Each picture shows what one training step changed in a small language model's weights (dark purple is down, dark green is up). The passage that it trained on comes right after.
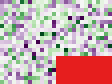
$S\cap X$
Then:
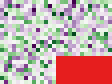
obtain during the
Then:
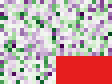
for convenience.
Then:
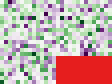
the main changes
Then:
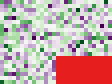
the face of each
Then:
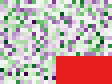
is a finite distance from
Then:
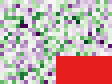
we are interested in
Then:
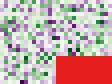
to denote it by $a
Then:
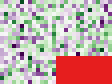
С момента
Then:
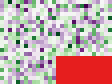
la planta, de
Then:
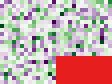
$p$, which is an
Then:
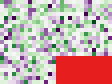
the number of replaced
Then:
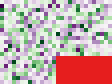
\times G \rightarrow
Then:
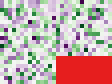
z \in T_x
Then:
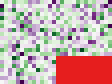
\qquad $\forall\,
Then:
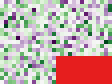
fulfillment of
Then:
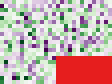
\mathbf{N}}$ of
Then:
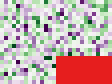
by rescaling the
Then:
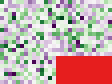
xg$ for the
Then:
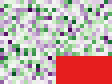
di Bologna Alma
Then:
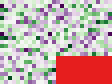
\leq C\Vert
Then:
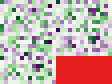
can not be extended
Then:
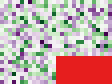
р. була
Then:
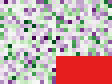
various fields of
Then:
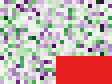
ones shown.
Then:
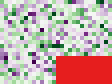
M. Anderson
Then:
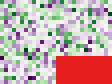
a supersolution of
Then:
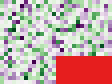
we distinguish by
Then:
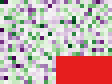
and in section 4 we will
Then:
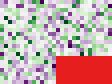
with respect to the
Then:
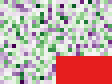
that this reduces the
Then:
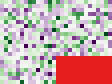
Augusto da
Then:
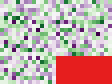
is not certain
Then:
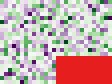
unit length,
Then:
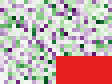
weak Fano,
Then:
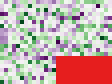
just a tocar
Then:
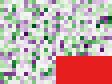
de bebidas
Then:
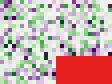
the algebraic mapping
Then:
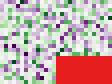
classes modulo
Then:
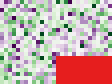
these complex schemes.
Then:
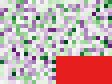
eski maktab va
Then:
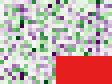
show in this paper that
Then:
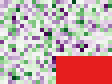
this point,it is
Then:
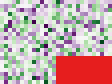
Multipliers of
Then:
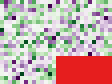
the first part of the
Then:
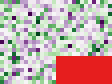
License for more
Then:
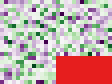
and Language
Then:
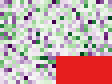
$w_i \equiv
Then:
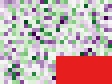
partial Galois
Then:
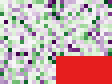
AES DAN
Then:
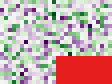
dan op scholen
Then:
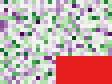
theorem}, Amer.
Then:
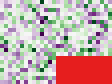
dia (ao
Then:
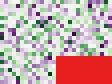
en registros con
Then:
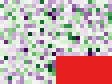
între un
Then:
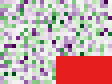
dalam konteks
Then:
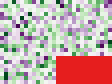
kalau pun
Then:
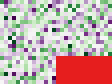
the 3-sphere
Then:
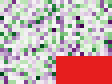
CASE 1:
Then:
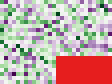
or not it may be
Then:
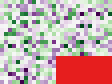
Figura 16,
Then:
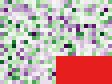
asesinaba a
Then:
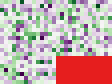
We start with the first
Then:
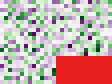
is the topological dimension and
